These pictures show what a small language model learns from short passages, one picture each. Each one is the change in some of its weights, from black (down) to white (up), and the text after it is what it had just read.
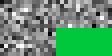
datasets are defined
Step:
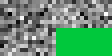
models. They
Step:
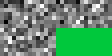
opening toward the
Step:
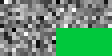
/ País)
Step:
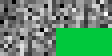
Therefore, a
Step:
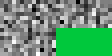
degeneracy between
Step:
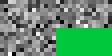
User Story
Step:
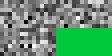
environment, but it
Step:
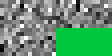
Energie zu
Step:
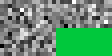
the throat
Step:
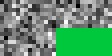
with high detection)
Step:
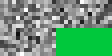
the event occurs and
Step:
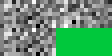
International Journal of
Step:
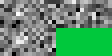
and CAM
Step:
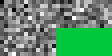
internacional em 15
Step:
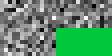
solution for few
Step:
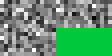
same as in the
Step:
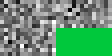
of wind direction.
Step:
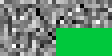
di ruang
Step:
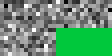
is crucial for
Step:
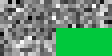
1$ for the
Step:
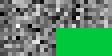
the unknown Higgs
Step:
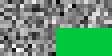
handful of
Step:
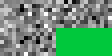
slabs for
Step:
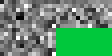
with no known
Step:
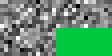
и образных
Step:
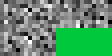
In diesem
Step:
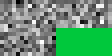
from both sections having
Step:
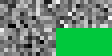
where n_r
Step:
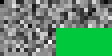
operational properties of
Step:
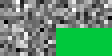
bolalar yosh va
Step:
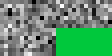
to July
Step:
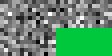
distribution using only real
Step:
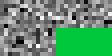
як національних
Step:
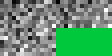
the homogeneity
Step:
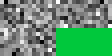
Ko je
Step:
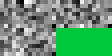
can help to solve
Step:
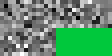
where to move and
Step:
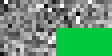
survival rate than those
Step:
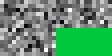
for each manually
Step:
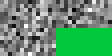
which the current observations
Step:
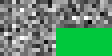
post pulse propagation are
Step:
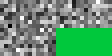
performance.For the
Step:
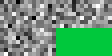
the time when the
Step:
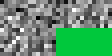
analyser has been
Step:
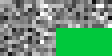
thus also the hybrid
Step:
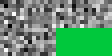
the real target,
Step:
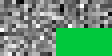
In this way,
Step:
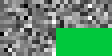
Phys. Rev.
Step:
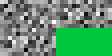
and innovation.
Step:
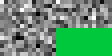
been extensively
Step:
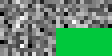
unknown but
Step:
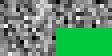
have assumed that the
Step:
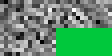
be discussed with their
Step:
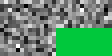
this plant and details
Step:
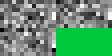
other optimization algorithms such
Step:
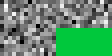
field lines outside the
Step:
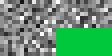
majority of them
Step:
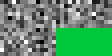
their task-aligned
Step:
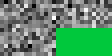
mapping results showing
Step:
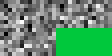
Comparison between
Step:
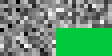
in comparison with
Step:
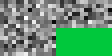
to be the correct
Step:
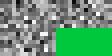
from the final
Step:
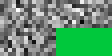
Maximum, and
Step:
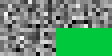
va Xitoy
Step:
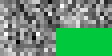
22 are included in
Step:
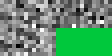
based on the exact
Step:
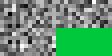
the NPs.
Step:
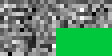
resonant control laser
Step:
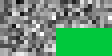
relative to this
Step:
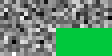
ifoda va
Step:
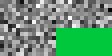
comparing the
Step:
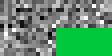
strength $\kappa$
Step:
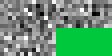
recortado e
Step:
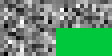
critical exponent ratio
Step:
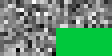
Research, Department of
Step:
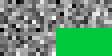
hand for the second
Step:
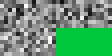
should be very
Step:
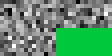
Available from:
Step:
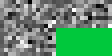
Humanos en
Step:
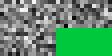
constraint is treated
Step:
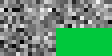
for the symmetric one
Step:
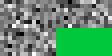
more affected by
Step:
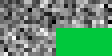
they pass through the
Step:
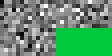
conducted, 15
